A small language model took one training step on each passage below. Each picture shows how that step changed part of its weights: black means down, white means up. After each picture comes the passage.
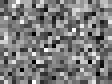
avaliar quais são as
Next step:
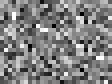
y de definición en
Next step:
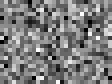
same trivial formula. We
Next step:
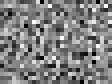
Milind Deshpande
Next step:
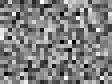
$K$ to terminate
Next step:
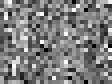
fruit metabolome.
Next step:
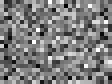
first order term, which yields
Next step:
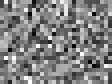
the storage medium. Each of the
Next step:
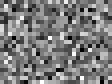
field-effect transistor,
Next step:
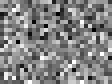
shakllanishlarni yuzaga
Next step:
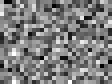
bolıp, sabır
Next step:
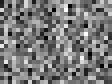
from affecting the results. The
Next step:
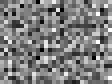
эди. Бундан
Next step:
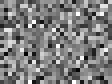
include procrastination in the
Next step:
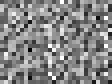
using the Data Envelopment Analysis
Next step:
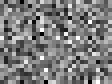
□ Similiarly,
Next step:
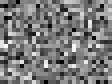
em escolas e eventos,
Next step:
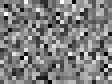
be found even in the absence of
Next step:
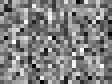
few thermal magnons would be
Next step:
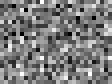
которые становятся
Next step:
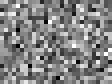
line-driven polar
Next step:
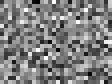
a. Keep educated
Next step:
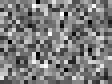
liquids remains poorly
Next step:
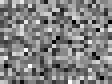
\pf It suffices
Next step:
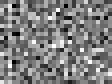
evolution. Keywords:
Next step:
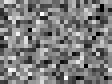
or tracking dashboard
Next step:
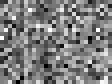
distribution of responses elicited by
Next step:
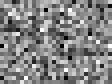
performanță economică
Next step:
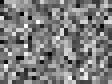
leg) to improve the overall results
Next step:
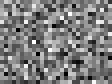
solar wind eVDF has been
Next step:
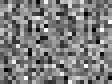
for power savings. The
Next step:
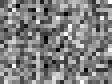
*Journal of agricultural and
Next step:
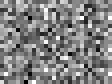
– nu produce efecte
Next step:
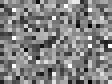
що впливає на
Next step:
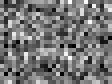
that form, from the electrical
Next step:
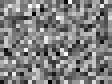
these variables depending not only on
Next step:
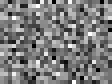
This somewhat surprising finding
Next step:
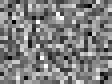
of Eastern Indian
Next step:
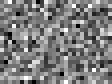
given by %\beqa
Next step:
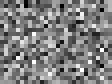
ulyatsiya — bu
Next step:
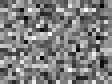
Creativity – Book
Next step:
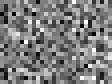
may serve as a good
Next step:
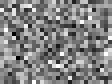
other features (*OSAVI*,
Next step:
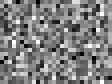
“sus actitudes e
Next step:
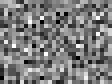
blood glucose while it
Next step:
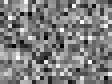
at the convergence cost of
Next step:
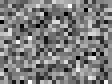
чанокда азот
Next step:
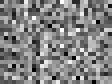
were the only girl in
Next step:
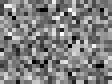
que não resistiam à
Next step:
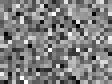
particular employees of the
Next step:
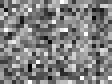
различными видами
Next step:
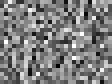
of the ice and was clearly
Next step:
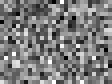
present and a sort of
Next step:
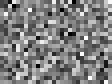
до 60-х років
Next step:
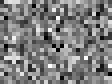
by assuming that the flux for
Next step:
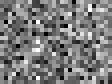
then used as the template
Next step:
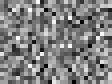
se había cebado la
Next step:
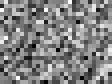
*Figure 3*. XPS spectra
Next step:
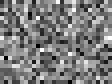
of uncertainty but does not influence the
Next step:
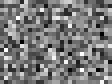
bodies and technological parameters
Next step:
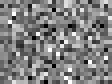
adiabatic potential energy surfaces
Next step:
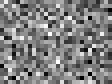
das tecnologias no
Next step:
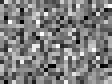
refers to the value extracted by
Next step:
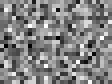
funcionários testarem
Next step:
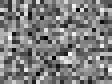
of its coefficients. To be more
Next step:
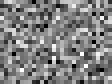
Arabic offensive language
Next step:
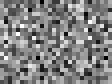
on the peri-operative
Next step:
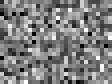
methods that serve to create a
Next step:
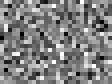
in this research data collection process risks
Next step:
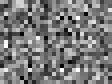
In this limit, these joint
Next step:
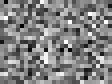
la existencia de unas
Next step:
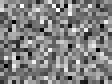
peak shape function. For the
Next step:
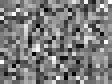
depends on the chemistry of the
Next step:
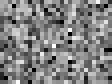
a priori. Aún
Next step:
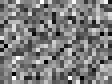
into six logarithmically
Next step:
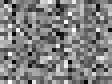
feedback. Such complexity makes it,
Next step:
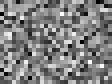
be different. Corresponding spectral
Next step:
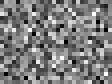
that both male (M =
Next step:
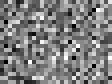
bo'lsin, minus
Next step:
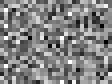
wird ihnen vor der
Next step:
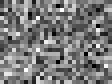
of information, but require a significant
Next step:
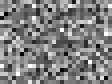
multifaceted interest and
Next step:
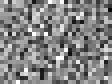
the $Ks$ band using
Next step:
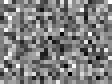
the mirrors was set at
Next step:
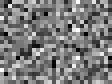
недельный цикл
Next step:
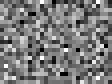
categorized terms spanning
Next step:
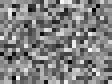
and S. Kothari,
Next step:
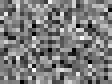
lemma we can find
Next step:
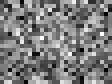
summarize the data from the experiments
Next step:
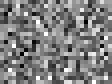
de las variables asociadas a
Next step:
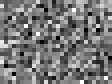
se constitui em problemas que
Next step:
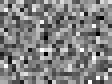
& Galaxy flux &
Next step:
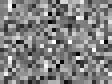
for the reviewee.
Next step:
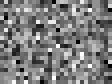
present work is to explore collective
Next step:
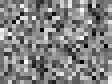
$+$ horn during that
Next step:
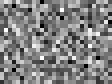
\cite{BK}, the
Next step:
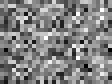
primer trimestre de
